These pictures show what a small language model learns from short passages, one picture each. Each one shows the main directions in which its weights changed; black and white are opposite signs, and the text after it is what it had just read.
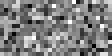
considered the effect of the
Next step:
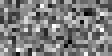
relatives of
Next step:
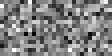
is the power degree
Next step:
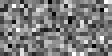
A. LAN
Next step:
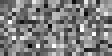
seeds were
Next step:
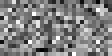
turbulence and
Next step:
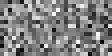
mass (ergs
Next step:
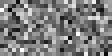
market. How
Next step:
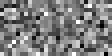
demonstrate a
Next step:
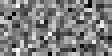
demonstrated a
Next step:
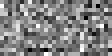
are based on the
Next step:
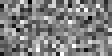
is fixed to
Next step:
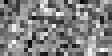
modes of low
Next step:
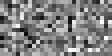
a magnetic field dependence
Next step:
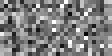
Table 2 –
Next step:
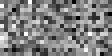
is the temperature control
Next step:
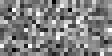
more internal than the
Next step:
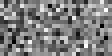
number of patients
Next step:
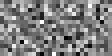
make it more
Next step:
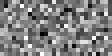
be useful for
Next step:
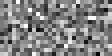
occupation of the
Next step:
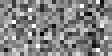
and expanded
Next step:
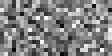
its tangent
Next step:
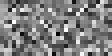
in Sec.
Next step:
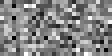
much higher than those
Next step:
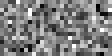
game, so
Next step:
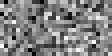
an aluminum
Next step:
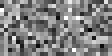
charge of the production
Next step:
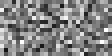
the seat,
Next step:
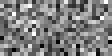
through the junction
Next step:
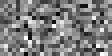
equations for the
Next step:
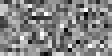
convert it into
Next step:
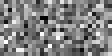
(with spherical
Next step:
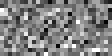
baryon and
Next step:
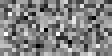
and transient
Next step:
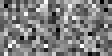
Level of
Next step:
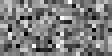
clean and
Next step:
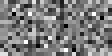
determined by core
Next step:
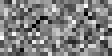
back while in a
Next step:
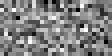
de este
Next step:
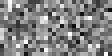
The anomalous
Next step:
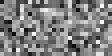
as diagrammed
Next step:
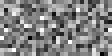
to choose a
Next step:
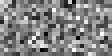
the rotating
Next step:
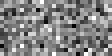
a powerlaw mass
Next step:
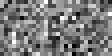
President of
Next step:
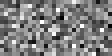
the leading order.
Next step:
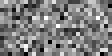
three dimensional fluid
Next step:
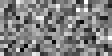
is a dimensionality
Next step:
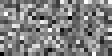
the $R$
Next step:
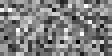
it consistently
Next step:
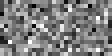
collision selects out
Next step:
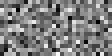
result at $\kappa =
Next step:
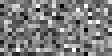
this occurs in
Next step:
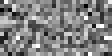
complex analytic signal
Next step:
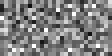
while in the presence
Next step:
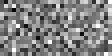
been commodified
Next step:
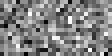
\eta )
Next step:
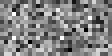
well as the complex and
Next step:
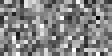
The fermionic
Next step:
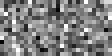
J})$ electron
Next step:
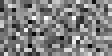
neutrino be
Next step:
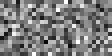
the existence of
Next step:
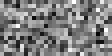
adopted the following
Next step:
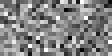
the data can be
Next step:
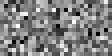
The error
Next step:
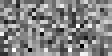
the stellar
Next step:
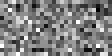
structures in the
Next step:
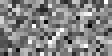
algorithm. We could
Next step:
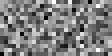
in SiN
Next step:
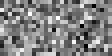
out from April
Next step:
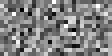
cope with new
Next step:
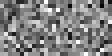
of classical linear
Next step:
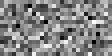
the UV and
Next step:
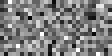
money in the
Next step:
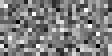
but constant length
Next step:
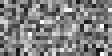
material in between the
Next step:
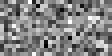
in the temperature range of
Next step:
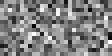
conditions (based on
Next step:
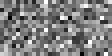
outline of the proposed
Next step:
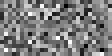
the following traveling
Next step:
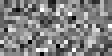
cooperation and
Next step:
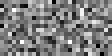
for the worship
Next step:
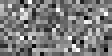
fact is used in our
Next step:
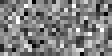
start by considering
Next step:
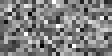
compared to the force
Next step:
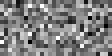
meeting the
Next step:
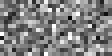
of decline rate,
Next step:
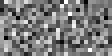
case selection which
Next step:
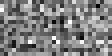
leading gluon
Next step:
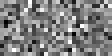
at the critical
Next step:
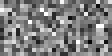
conjecture based on
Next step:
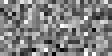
training like PM
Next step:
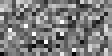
averaged out
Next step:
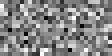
are proportional to
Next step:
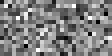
some cases and
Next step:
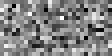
water. Thio
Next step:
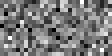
Regression lines
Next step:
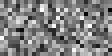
organization, with network
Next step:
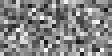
the fourth term
